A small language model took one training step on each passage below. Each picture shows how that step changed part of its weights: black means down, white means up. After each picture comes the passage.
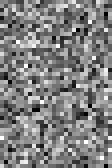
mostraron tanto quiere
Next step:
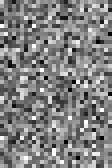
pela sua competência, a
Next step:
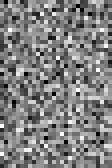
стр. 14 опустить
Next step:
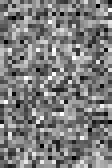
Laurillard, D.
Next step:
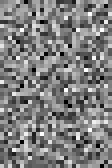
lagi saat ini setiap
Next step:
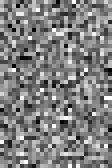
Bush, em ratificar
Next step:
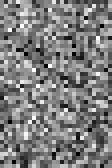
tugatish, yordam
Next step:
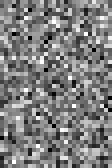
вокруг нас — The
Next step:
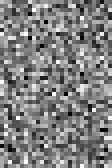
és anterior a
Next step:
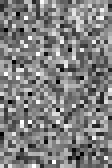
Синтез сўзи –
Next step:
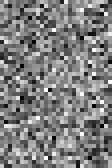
gestelde vraag
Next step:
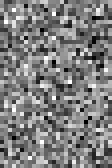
еще не утихают
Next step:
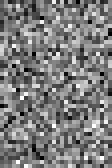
are described. The investigation
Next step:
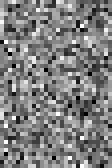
2023), lo que permite
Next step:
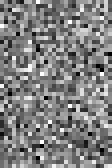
así como de una comunidad de
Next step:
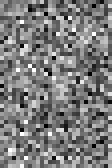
Rio de Janeiro:
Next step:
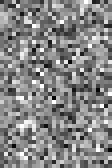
la idea tradicional de que
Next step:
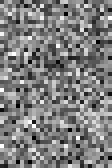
169 medicines for the
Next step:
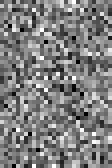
aprendizaje por observación. Las
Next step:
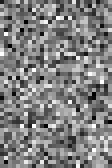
samarali foydalanish borasidagi eng
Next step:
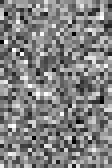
doğal haklar
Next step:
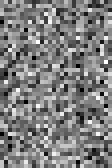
is een probleem waar
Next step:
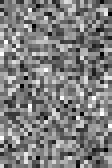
d'ouverture de la
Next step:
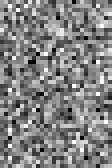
быть удалена.
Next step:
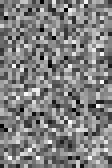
к недостаткам,
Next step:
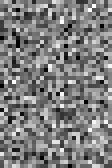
are proposed, taking
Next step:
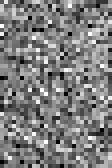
чесність. Promodo.
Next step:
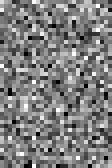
que na verdade não existe.
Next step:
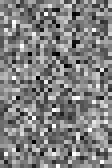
و مبلغ
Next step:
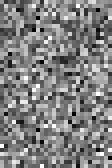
de dominar el nuevo
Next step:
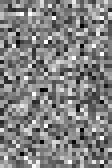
forma en que la persona
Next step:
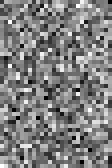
развитое поколение –
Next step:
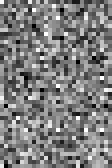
resturile sale și
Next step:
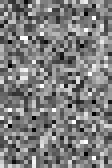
por lo tanto, del trabajo de
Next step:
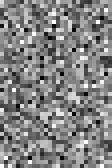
или же не подвергается
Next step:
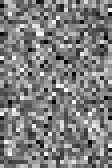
на ринку і таким
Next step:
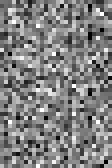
nilai perkawinan
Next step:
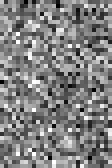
ROÇA SEM
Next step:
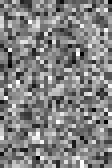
las materias primas y de
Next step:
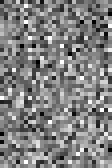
они чувствуют
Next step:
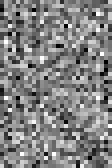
keltiradigan kuchlar
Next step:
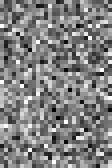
Daí resulta que os
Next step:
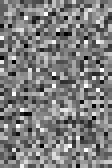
de drept, așa
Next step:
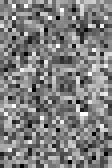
organismo. El efecto
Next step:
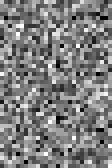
va Farg'ona
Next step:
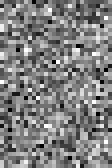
de dor e morte e pela
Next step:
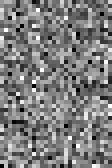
interrompues médialement
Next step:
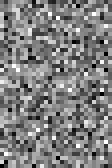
nicht zuletzt Probleme
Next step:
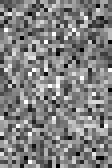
из Средней Азии
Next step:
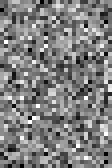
liegen mir natürlich
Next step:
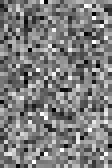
and security for women.
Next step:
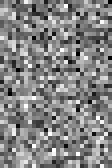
que a consequência a
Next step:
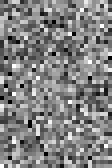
emas; ular uchun tayyor
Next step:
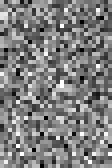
давлат бюджети
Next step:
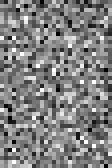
muvofiq olib
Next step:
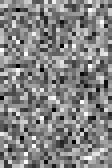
sabab bo'ladi va ularning
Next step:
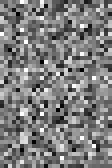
modèle de développement
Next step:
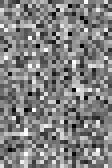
transmuta en capital. La
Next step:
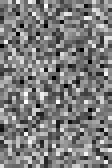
морских свинок
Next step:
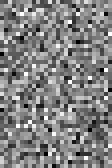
GPT xitoy
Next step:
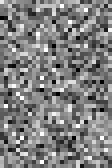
etish ko‘nikmalarini
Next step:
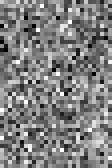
importante legislación
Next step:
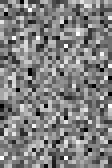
fijate si llegan
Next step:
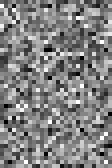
persoalan pilihan
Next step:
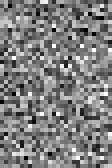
humana* (tercera
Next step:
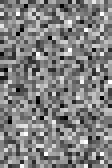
a colación la frase
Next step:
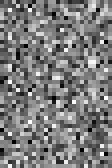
oder Raufen zu viel wird,
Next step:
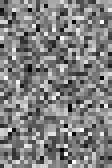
result of their formation;
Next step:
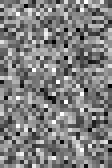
feelings of social
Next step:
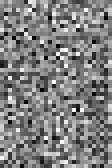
University Press, 1993.
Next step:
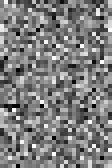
oils on human gut
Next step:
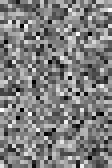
με χρήση
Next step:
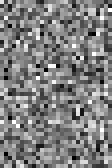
bo'lib asar haqida
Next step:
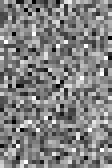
банд бўлганларнинг
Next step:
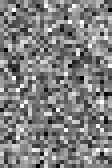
использования современных
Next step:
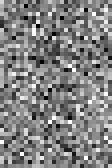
до вагітності та в
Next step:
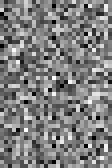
населения в год.
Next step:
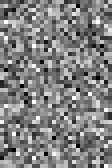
do małoletnich;
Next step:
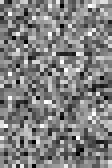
Impensis cutatorum
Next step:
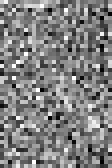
боғлиқ деб
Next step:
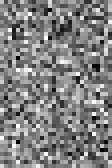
a marca dual (e não
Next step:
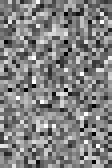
cara atau metode untuk
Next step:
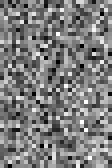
equipe do Prof.
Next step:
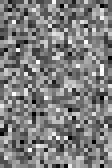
and to bring them to
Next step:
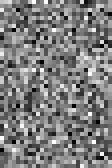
entities. The utility
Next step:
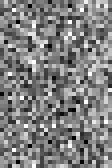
suas ambiguidades.
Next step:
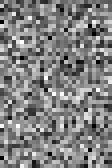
*firm size*
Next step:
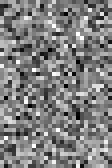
pilot implementor,
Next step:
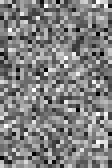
hududida tarixiy
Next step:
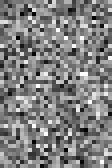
yukini optimal
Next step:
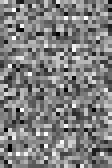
veriler önce
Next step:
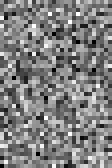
usullarini ishlab chiqish,
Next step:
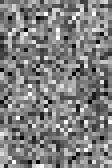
und Förderbedarf
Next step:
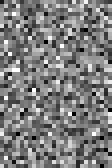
зрения; - обучение,
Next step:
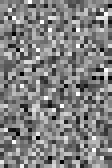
rohani. Secara
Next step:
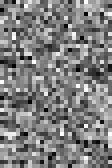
assistenti. O'zbekiston,
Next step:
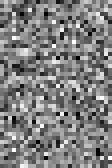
Accepted: 21nd
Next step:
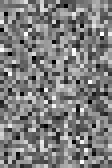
Verrückung oder die
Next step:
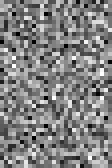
can already have an
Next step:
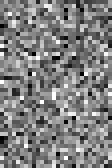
risk management on institutional
